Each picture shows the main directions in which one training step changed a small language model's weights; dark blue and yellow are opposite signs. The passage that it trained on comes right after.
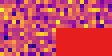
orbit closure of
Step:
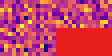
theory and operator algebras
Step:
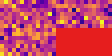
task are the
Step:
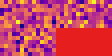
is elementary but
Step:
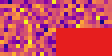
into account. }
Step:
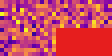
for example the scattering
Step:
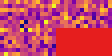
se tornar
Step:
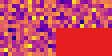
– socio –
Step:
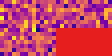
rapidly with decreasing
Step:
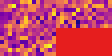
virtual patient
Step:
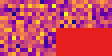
Goze for support
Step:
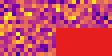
an alternative path
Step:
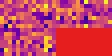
como desenvolver
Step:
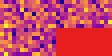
to use the presented
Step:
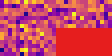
involves mixed
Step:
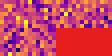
= A \cdot
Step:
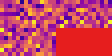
show that the range
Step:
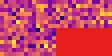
for large values of
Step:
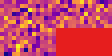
ordered algebraized
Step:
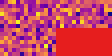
iqtisodiy samaradorligini
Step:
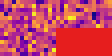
Applied Economic
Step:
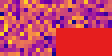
o gestor
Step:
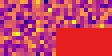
1$, is given
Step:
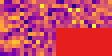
necessary. By our
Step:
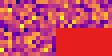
field and the
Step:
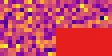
$\eta$, and
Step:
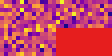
to obtain the orbital
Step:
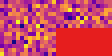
polynomials. Since the
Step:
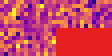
\noindent Let
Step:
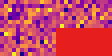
First line in the
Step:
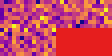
between the LJ
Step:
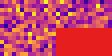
to two-dimensional
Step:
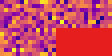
In the light of
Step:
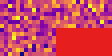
управління і
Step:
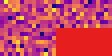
no longer possible
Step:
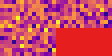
works to produce effective
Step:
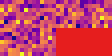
Work from
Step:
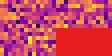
process. The output
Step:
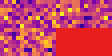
bu jarayonning
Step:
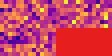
running times per
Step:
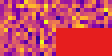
les résultats
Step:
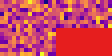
poucos no
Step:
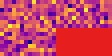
cannot be used in
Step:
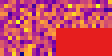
Here, for
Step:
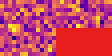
as measured with the
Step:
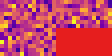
have demonstrated how
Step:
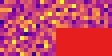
topological indices, numerical
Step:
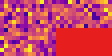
It was realized
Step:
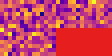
defined as the
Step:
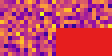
limité à des
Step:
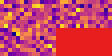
the present time
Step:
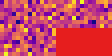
splits as
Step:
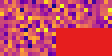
jumps, but
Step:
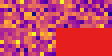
to what are
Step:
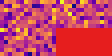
the form factor
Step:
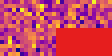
introduced for a broad
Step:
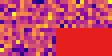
Denote the
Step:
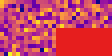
as the pond
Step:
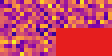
at the center of
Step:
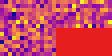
map. These two
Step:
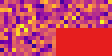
symmetry condition and the
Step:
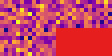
for each connected component
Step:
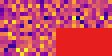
theory. Alice
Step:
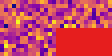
ha un costo
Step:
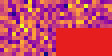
where ${\rm
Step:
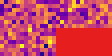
of the second critical
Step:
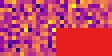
with the data
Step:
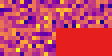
triangle is parallel
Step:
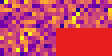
the interested
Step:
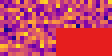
will be present in
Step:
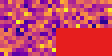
iteration $k$
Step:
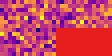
исследования. В
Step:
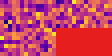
el periodo
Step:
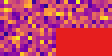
maximal value in
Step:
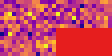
akkord ish
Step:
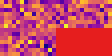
to the situation they
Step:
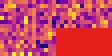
imkon beradigan
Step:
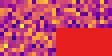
are assumed to be
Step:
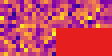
by a generalization
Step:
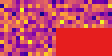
exist uncountably
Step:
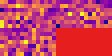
numerical methods, such
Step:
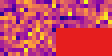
mundo a um
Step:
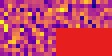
equation \be
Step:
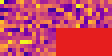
beam system, some
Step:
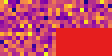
nível da
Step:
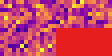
and the most efficient
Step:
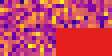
is the task
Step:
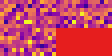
C$ of all
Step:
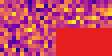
д. Эта
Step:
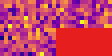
dan juga
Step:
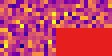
have their respective
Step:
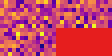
chip. The
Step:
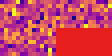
sut va
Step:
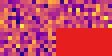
for simplicity we
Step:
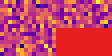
limits on the A
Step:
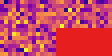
ions using absorption
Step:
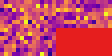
literature. Key
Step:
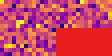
so the amplitude
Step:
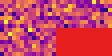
suffit de
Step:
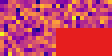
$$\Rightarrow \quad
